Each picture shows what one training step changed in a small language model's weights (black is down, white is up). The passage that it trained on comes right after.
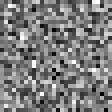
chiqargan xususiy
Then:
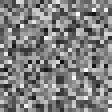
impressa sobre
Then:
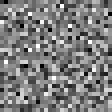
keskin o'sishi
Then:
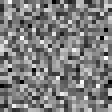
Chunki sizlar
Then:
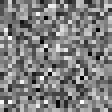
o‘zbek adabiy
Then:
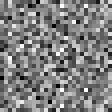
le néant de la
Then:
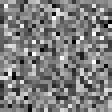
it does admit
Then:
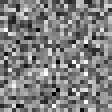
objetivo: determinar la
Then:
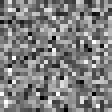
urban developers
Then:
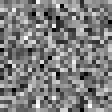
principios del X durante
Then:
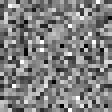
oddiy reaktiv
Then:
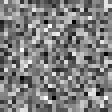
nel settore
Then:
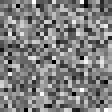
de vale da
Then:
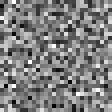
Untuk Penelitian*.
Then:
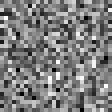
base para el diseño
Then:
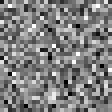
e Idoso,
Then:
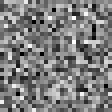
tendensiyalarga mos
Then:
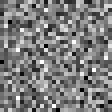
рода, при
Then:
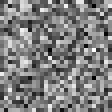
falsafa doktori (PhD),
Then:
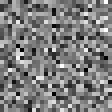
is repelled
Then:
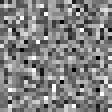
torna-se um
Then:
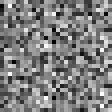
*Jurnal Biologi
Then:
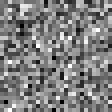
ruhida yozilgan
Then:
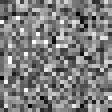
des gradins non
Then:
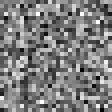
jismoniy sifat,
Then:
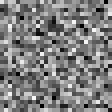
de dâhil
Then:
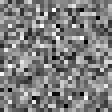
zamanı konusunda
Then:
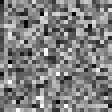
бир түрү
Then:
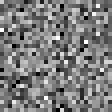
este limbaj, ci
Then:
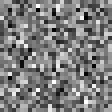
using test techniques
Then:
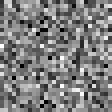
IDS com base nos
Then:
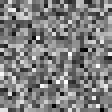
этом этапе
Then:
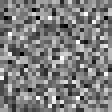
- ashyoviy
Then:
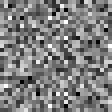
угорський дослідник
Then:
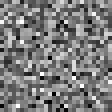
las calles,
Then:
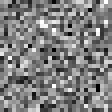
she'r va
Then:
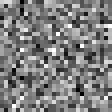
em diálise
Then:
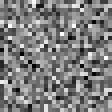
1840), организатор
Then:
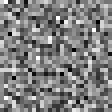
moet zelf
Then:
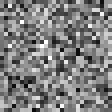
доцент **Н.
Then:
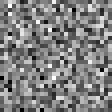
résultats. La
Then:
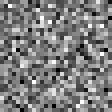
va unga amal
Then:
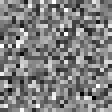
organ faqat SAR
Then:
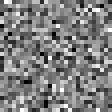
два характерных
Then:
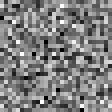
eram utilizados pelos
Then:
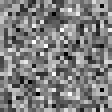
A. Building
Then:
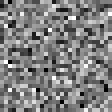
в Республике
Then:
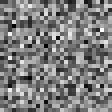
na produção de conhecimento sobre
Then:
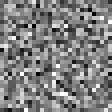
Se considera por
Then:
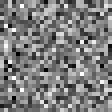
da virtude.
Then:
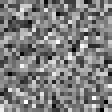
— ta'lim olish
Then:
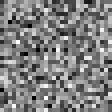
державних соціальних
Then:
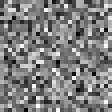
responsável por realizar o
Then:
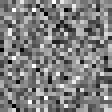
les banques pour ce
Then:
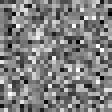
auxílio a uma
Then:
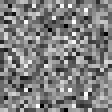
percebem a
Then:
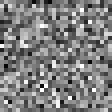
instrumento que deseamos
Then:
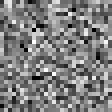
degli artisti
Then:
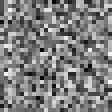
thesis analyzes
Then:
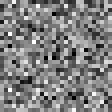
Дремова Н.
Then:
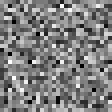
en programas de
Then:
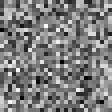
можуть повністю
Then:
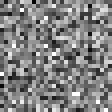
ist „Gender“
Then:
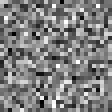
// Energy
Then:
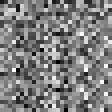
يتم بها
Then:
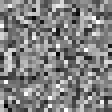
conflitos, já
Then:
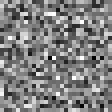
contexto belicoso.
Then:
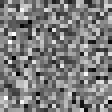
ijod jarayonlarining
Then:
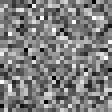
l'essere si
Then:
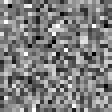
Court of
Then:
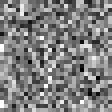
qadriyatlar haqidagi xalq
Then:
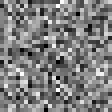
O‘zbekiston Respublikasining
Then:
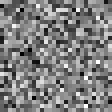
море, как
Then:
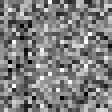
его в наиболее
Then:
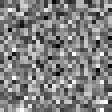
maktabgacha ta'lim
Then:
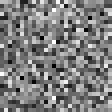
n -tip
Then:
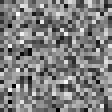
системам властива
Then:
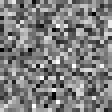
calculations by the
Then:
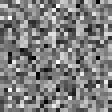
o campo de prevenção
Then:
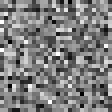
добування оленя
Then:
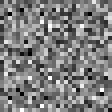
тъй като
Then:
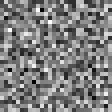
Moliya va moliyaviy
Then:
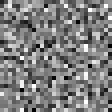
quanto mais elevados os
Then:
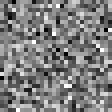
educativa (ítem
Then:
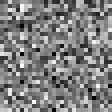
xalqaro hamkorlik va
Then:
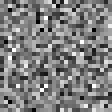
apontam que a
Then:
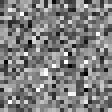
исследования: ИМТ
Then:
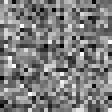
des artistes de
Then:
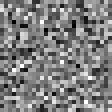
qurishi sharoitida
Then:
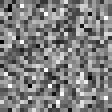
los docentes mencionó
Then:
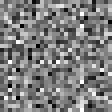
realización del bien
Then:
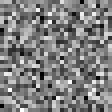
Respublikasi Adliya
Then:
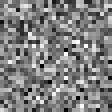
No que tange aos
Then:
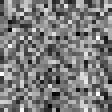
дослідження впливу
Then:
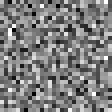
el cual analiza la
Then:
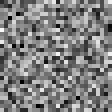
ва таркибида
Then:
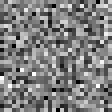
permite desenvolver nos seus
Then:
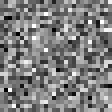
D4. Wie
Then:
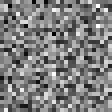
da Conceição Se
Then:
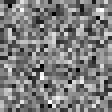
a indústria
